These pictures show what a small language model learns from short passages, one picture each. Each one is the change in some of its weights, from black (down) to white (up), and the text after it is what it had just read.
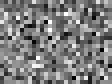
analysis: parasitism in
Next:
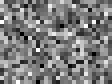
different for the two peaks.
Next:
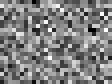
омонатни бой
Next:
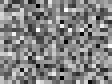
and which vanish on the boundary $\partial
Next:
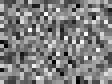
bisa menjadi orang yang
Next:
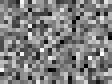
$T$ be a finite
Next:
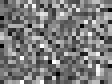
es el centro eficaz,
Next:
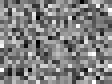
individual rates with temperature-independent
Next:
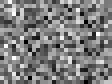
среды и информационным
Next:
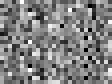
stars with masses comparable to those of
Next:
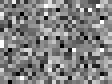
veya davranışına
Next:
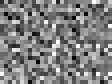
gamma rings and gamma
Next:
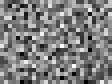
the local behaviour of matrix families has
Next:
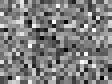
physical quantities independent of bare parameters.
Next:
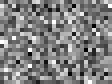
each term in the integrand of
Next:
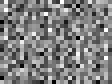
bir muammo yoki
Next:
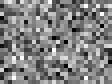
муҳим потенциал
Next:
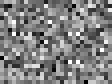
Box 12, Hungary}
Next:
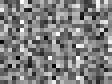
is able to be obtained via a
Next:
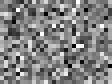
by the Lévy index of
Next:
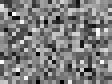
is visible without interruption.
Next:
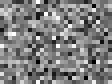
it grows continuously and requires
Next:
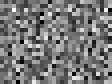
keng tarqalgan
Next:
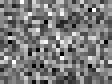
(thanks e.g. to
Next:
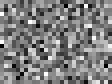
section, the $T_c$
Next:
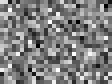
with glycine,
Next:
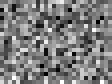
distance between agents. With local metric
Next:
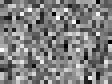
too heavy-weight for
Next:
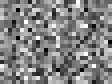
reject irony to be
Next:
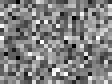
0$, there exists a slot
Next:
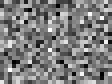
of worldwide poverty reduction
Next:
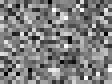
hyperplane $$H_{\al} =
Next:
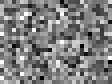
in \eqref{sigma via M}
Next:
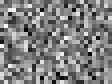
the result one obtains by assuming no
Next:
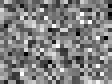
ni vérifiable).
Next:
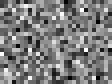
systems continue to evolve.
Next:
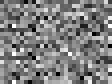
at constant volume and pressure, respectively,
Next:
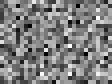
быть сдержанной в
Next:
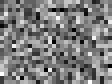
apoio de supervisores e
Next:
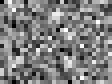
Pesquisa Cuidado
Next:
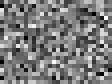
qolish maqsadida
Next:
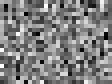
score from the fear
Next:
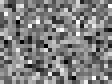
бури. Орошаемые
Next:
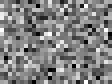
has codimension $\geq 2$ and
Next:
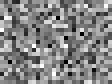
$\H$ such that the elements of
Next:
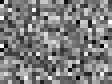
maqsadi buyrak
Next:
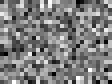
$N(r)$ is small.
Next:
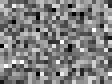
e Fisiologia do
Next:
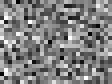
(UV) finiteness of
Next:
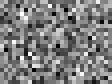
always supposed to be coherent.
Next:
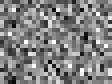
talvez tenha sido pela
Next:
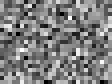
chiqish vazifasini
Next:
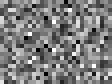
hikoyachilikka berilgan
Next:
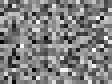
Contoh cocor bebek,
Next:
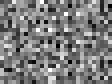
$p\circ h:
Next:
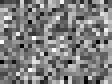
$K_p$) are required to
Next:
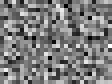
g\rangle\\\ \nonumber
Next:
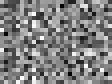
quantitatively to the growth expected of
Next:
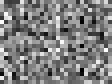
found in (1), in the following
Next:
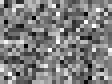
in similarity-based bug
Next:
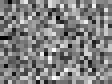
the late time result for
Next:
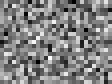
a compact group is discrete and the dual
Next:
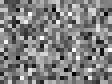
(up to a scalar).
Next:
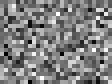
3-state Potts model in
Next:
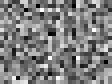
so systematically and powerfully
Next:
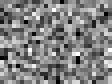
modulus decays (matter
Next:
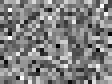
pardalari ostidan ham,
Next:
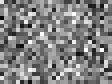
work for refining our model to more
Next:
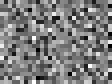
zona más al sur, el
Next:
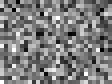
equations}, ACM Trans.\ Math.\
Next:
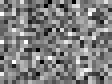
CHIME's exposure to
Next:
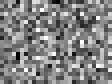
aussi variées : certaines sont
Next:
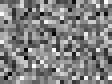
$K$ is polyhedral,
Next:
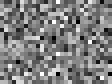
Based on these values, we calculate
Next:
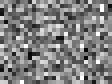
\end{align*} Since
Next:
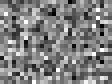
| | EDA-Max
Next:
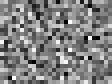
with galaxy counts in the Local
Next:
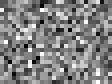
we decompose the rescaled
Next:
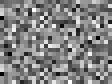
maçã, caju,
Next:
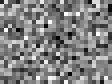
RAM Clients:
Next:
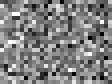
for each new task without class
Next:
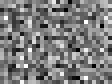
la altura y el
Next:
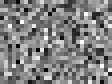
to a distinct idle target, so
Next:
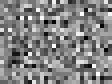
che fu veramente una
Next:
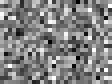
Kuchli invaziya
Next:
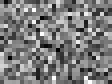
The top panel shows the gradients
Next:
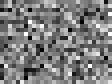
lo reconociese el también
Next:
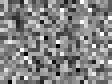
und unterrichten we- niger
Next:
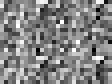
Information Technology.* Article Info
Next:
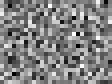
the RAN by providing openness
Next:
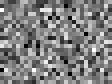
delivered to the
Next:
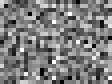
47. **A organização
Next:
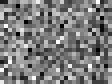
context. For instance, ${\cal
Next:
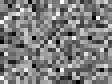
model for the expected cumulative
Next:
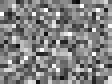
generation-dependent contribution which is important
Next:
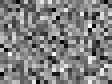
a function of the noise level, it
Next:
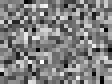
the way light propagates through empty
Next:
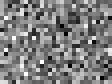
the evolution of massive stars. If
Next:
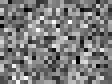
arguing that only biological fluxes
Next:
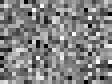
velocity profiles do not differ from linear
